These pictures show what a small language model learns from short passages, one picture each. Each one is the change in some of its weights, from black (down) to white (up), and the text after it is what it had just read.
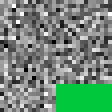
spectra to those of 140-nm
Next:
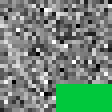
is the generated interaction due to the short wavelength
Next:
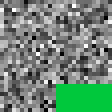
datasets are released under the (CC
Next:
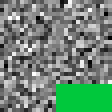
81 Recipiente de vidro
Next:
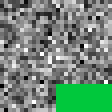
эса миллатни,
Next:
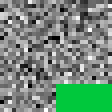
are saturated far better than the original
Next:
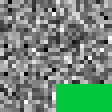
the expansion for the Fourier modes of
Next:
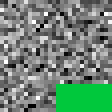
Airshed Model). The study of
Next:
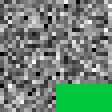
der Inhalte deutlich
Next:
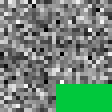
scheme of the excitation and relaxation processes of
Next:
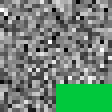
model, in order to capture asymmetric
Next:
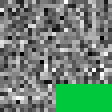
is a general-purpose model
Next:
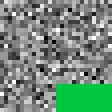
instituições públicas universais. Para
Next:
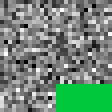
em inglês, compatível com
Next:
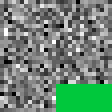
variable stars in the northern
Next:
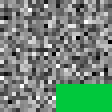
розвитку сили. URL:
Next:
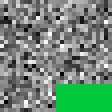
detection and 97.5 mean
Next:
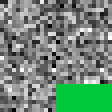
but this old "keyword"
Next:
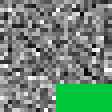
by connecting a large number of closely
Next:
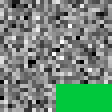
it was reading or using to generate its
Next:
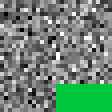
o60/u20pp sinkt um
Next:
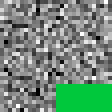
with a high fitness does not
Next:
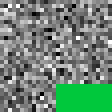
galaxy \ngc 55. The
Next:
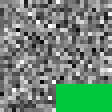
find that under some contrastive learning
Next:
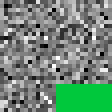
the output entropy of the attenuator with
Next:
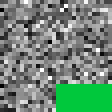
propagando uma Idade Média que
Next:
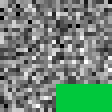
issues, and (2) employ
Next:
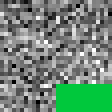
\begin{abstract} Approximate
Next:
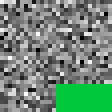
provided by Department of Science and Technology
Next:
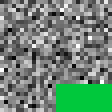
que deja ver, por ello que
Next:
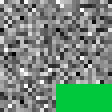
\in \mathbb{Z}}
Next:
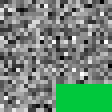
9. Ражапов, А.
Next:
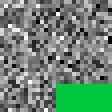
жизнь для народа
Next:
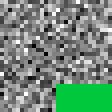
sinf o'quvchilarining fikrlash
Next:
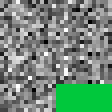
проекта вначале
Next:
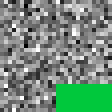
(PRISMA+ EXC
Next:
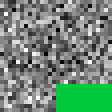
el papel de las Naciones Unidas
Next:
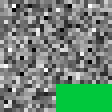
which, thanks to its safety
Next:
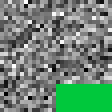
$1/\alpha$ compared to the contribution
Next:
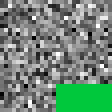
segurança do trânsito e
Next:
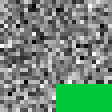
Therefore, it needs to be clarified how
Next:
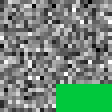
on Zeilberger's algorithm.
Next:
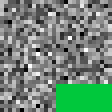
convolutional neural networks were
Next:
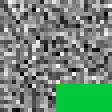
achieve a good viewing experience.
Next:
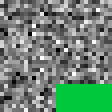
texts there is empirical evidence that the
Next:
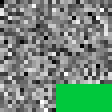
all the angles scanned for the
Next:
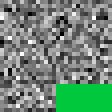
$\sim$ 1.55 eV is used
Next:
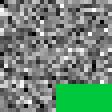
use an efficient algorithm with Gibbs
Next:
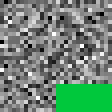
reduce the risk of inhaling
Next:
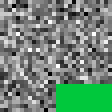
the presence of the band-crossings
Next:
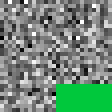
function of doping. For carrier
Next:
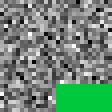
dimensión sustancial o material;
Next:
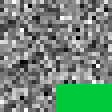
de odontología. Rev Cubana
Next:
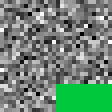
ratio des crédits sur le total
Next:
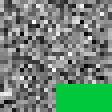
informations about the same patient like
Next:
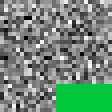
\textbf{Hey Snips
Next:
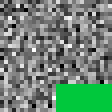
point sources in the background beside
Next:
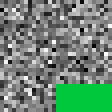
out that only two options are free of
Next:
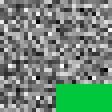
and\ \bibinfo {author} {\bibfnamefont
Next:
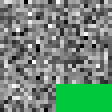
illustrate that the current sheets are well
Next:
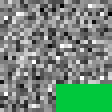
traffic, we utilize an
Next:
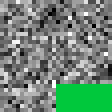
e colaboradores (2020)
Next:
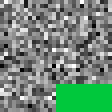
voltage induced changes suggest that the mechanism for electric
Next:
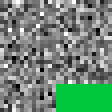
юриспруденції навіть
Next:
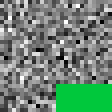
la excelencia debe desarrollar un
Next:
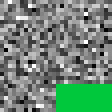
scientific resource, and lays the
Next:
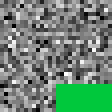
free carriers near the $\Gamma$ point
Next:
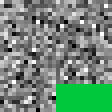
our effective one-component problem,
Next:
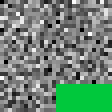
uy loyihasining asosiy
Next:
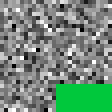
will be the luminosity function of smaller
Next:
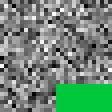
населения при низких
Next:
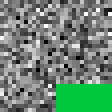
are three acousto-optic
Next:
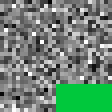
\\ Homi Bhabha
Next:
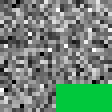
literatura por reverterem as
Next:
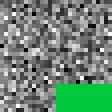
may thus refer this property of the matter
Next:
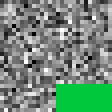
fractionally charged excitations. Having
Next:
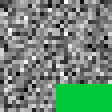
residencial, domestica,
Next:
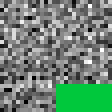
питание контактной
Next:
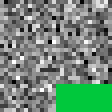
xonadoni Andijon
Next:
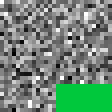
Brownian Motion},
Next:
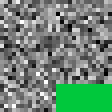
йўл ҳаракати
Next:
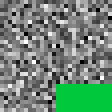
number operators for site $i$. We
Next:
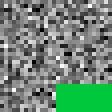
The main institutions producing scientific knowledge
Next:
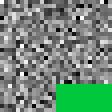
asosida tarbiyaviy faoliyatga
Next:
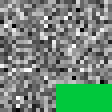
said to be the universal
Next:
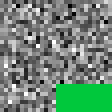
additional baselines because, to our
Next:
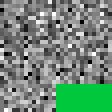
intermingle them and subsequent
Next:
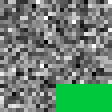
we use% \begin{align}
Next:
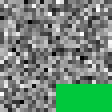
lebih sedikit
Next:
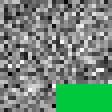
Fig. 6 (Color online).
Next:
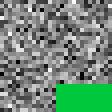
профильных школах.*
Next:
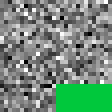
\author{Wei Liu}
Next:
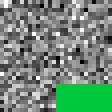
plus 0.5em minus
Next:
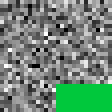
interact (albeit these are not
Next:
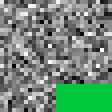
В парадигме ПБЛ
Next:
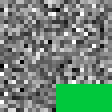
provided by wall to cause the
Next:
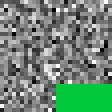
препаратов [2, с.
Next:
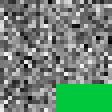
of the world only for those who are
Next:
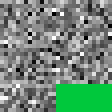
gesto de escrever é expressão
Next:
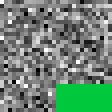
and ${\lambda _A}$ are given in
